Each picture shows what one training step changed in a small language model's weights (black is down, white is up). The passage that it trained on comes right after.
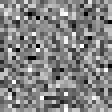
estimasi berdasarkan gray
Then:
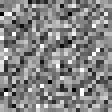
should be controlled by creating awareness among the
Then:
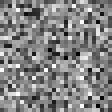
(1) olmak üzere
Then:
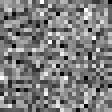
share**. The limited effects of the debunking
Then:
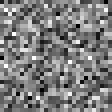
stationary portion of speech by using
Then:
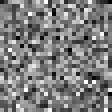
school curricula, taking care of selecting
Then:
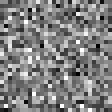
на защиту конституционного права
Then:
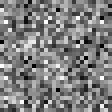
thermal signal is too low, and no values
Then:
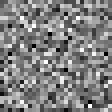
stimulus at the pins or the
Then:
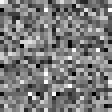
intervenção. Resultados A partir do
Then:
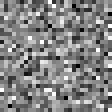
question arises about the content of a high school
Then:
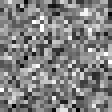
cribriform plate Figure 2: CT
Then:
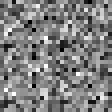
из микроорганизмов.
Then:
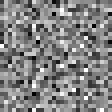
and hindered diagnosis; hence it was
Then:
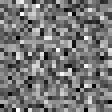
нефти. Исходные данные
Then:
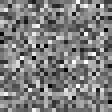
ishlov beriladi hamda sho'rlangan
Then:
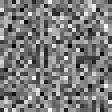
untuk mengetahui pengaruh
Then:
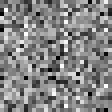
of registration in medical council was
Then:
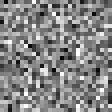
the arrow traffic lights. In
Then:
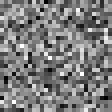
to also include connecting flights and
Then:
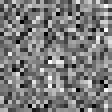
va undan yuqorisi -
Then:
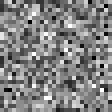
thanks to these quantum effects
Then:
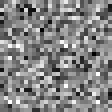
PEDSQL Pediatric quality
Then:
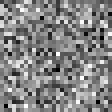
natural weight loss in these varieties did not
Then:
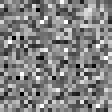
urbanization has a more significant impact on women's
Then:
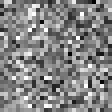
machine are indirectly controlled through torque and
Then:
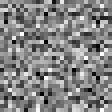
ijtimoiy munosabatlar doirasida
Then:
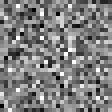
have always tried to give explicit attention to the
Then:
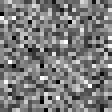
that is used for many different studies over time,
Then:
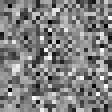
simplest and cheapest method.
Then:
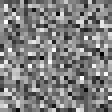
at the end of each timeslot. The
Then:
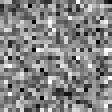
aniqlandi. Samarasiz
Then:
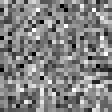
Morfología Distribuida*. Tesis
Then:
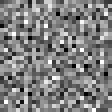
el nuevo ingrediente de la
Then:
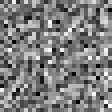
metodologiyasi yoshlar ongida
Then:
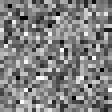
clear that memory usage can easily become
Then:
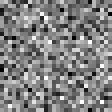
induzido AND Efeitos Colaterais
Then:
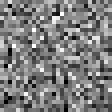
and Malacoln, 1994;
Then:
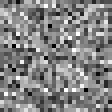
bank accounts of public servants. As
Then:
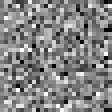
bajarishi, bugungi zamonaviy
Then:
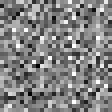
ключовим фактором для
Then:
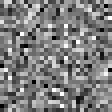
Fig. 2. A schematic explanation of
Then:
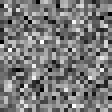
group ratio in BMI is reduced,
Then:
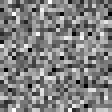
contain a free hydroxyl group, it
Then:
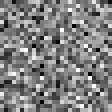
Events (cumulative incidence at
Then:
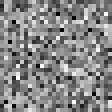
personally track the daily average level of
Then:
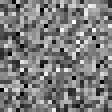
It has been established that the improved segmentation method
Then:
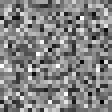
se considera que ilustran estas nuevas
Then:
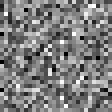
same method, SBB can read
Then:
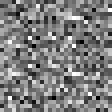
и при наложении связей
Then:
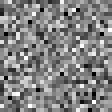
shown in figure 7 are basically similar except
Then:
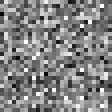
tasks properly. - ii. To
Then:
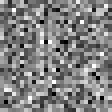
Admassu Addi, Department of
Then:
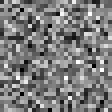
between 20 and 50 years of age. A
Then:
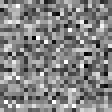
in any conflict in which the police
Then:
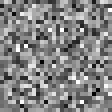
primary market transactions were conducted exclusively through
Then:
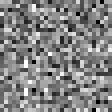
shows a protist. Figure 3.
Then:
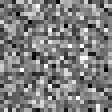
уровня никогда не
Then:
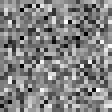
Machado. 7. ed. São
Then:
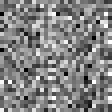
turkumiga oid birliklar:
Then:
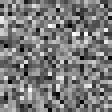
the fall of 2025, which means that this
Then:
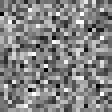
regional differences in richness. In addition, the
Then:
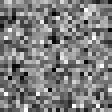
reports suggesting that incidence of complicated p
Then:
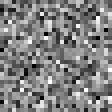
demostrar experiencia y suficiencia
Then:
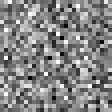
Figure 8 Strain mapping analysis for
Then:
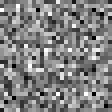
madaniyati”, “xavfsizlik
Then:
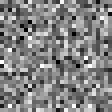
Saúde** - Universidade Federal de
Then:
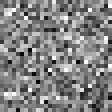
you locate a new term, try to
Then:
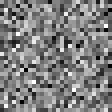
del corral del Carbón, se
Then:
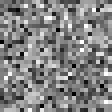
Rolle. - Die Bereiche,
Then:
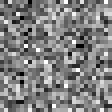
eakaaslastega. See
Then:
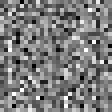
de las instituciones formadoras de
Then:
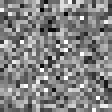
dimensions of food security has led to some
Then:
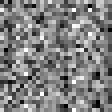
voor de avo-leerlingen de
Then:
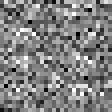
однаково в розрізі
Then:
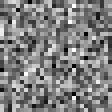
infusions of herbs, often in
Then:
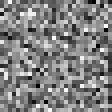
location is proposed. Instead of transforming
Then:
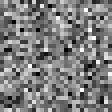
report, data for cinematic visualization
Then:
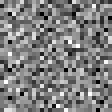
их различной степени
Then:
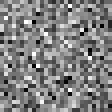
a watchdog for the country,
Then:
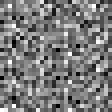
смены трендов на
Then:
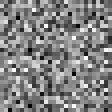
is very necessary to save future humans
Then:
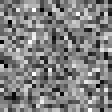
manufacture, parts provision,
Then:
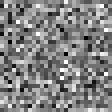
r^3 \quad (7)$$ The values
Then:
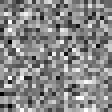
is partly due to the high methodological
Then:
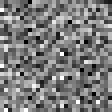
only when the xor sum is
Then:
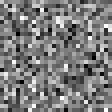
the H2avennet network is calculated with
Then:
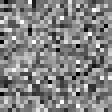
composites with desired properties. Due to
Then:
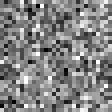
C, Araújo S, Campos
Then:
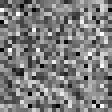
aqliy rivoji,
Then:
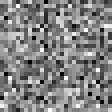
the openness and clarity of the new
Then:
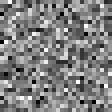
based on Dempster-Shafer
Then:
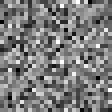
[9]. Axtamova F.
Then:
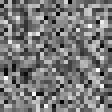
axloqiy va etik qadriyatlarning
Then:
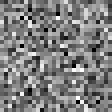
specifications, but also in process safety and
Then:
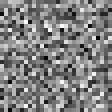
in 1861 until 2001, corresponding to the
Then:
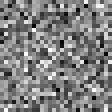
- Sütfeld, Leon
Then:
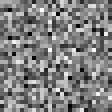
systems. Keywords: history of science and
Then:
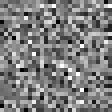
qilish, barkamol avlodni
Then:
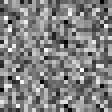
merger. The river being finite
